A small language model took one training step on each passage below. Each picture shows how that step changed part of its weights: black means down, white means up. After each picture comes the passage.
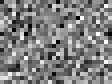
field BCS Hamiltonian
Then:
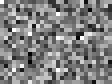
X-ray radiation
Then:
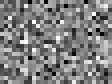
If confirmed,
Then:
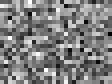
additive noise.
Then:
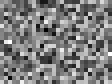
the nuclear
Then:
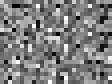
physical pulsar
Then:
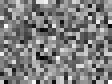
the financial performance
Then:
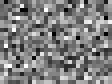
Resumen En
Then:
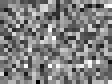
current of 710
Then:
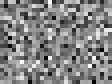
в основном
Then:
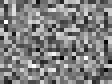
o risco de
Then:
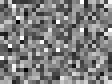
atmospheric models
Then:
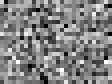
absorption rate per
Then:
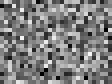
tanlang va
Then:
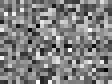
if this did not
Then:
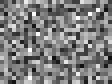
explained in the following
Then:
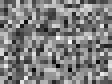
of the velocity distribution
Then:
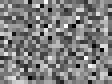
marc ètic
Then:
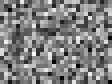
from the presence of
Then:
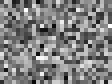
the number of
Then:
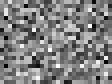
Hubble rate
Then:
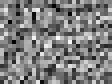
of a perfect
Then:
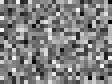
during field increasing and
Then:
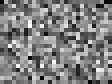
one single assumption:
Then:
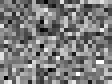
the nonlinear problem of
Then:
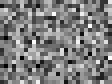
range of less than
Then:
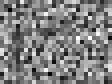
from the results of
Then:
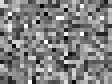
transformador e
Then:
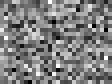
Hose API
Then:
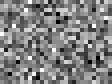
particular day,
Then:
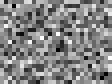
remove noise
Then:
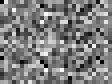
it to another line
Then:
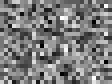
the $d$
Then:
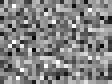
holes in the
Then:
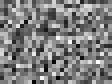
of the radiative
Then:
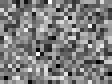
a signal photon at
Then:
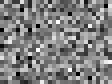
and forth with
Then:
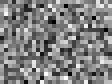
is reduced to a
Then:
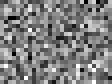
promising features of
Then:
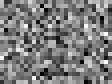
turkiy va
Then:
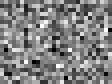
when averaged over
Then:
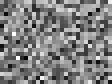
in the initial and
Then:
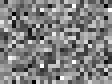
KV block
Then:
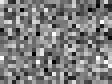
- Aumenta
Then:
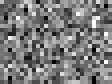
small $x$.
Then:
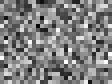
the research is to
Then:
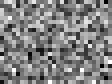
así como
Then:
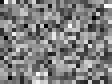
NCO y
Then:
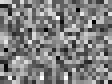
information about the characteristic
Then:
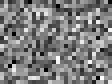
in a simple theory
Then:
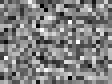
took the
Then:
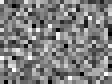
in zakaj
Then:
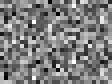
yoki boshqa
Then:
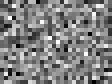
evaluation metrics
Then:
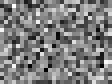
neural networks
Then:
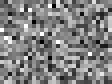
infer a density map
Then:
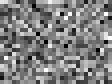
to unity due
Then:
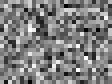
tief in
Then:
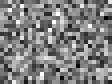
infer that the
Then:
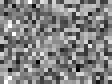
in other thermodynamic
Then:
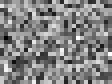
comparison of the neutrino
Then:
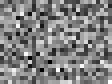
not all gas
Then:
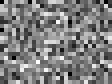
is to identify the
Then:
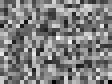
of the individual in
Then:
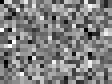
20. The fact
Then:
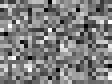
метод позволяет
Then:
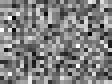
ainda na tenra
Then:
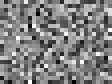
necesitas para
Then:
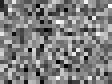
connecting the
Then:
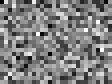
be realized by
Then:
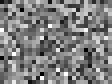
kimi əkin
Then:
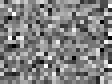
como ele se
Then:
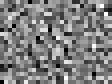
limited experiment,
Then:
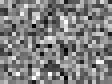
work distribution are obtained
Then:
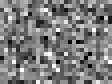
\hline P10
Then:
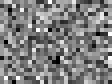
va natural language processing
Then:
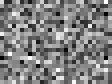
environment, as galaxies
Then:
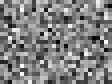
avant les
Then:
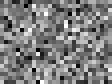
with a finite
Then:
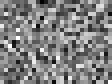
the flow during the
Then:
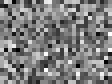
number of virtual
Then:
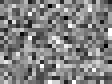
message transmission
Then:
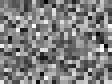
the green and
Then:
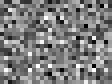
scenarios further.
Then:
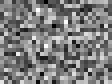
the dynamic of a
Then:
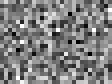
\% of the
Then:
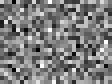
magnetic part of the
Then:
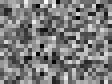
the simple Hamiltonian given
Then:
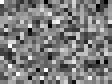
horizon. So
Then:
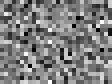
have similar characteristics with
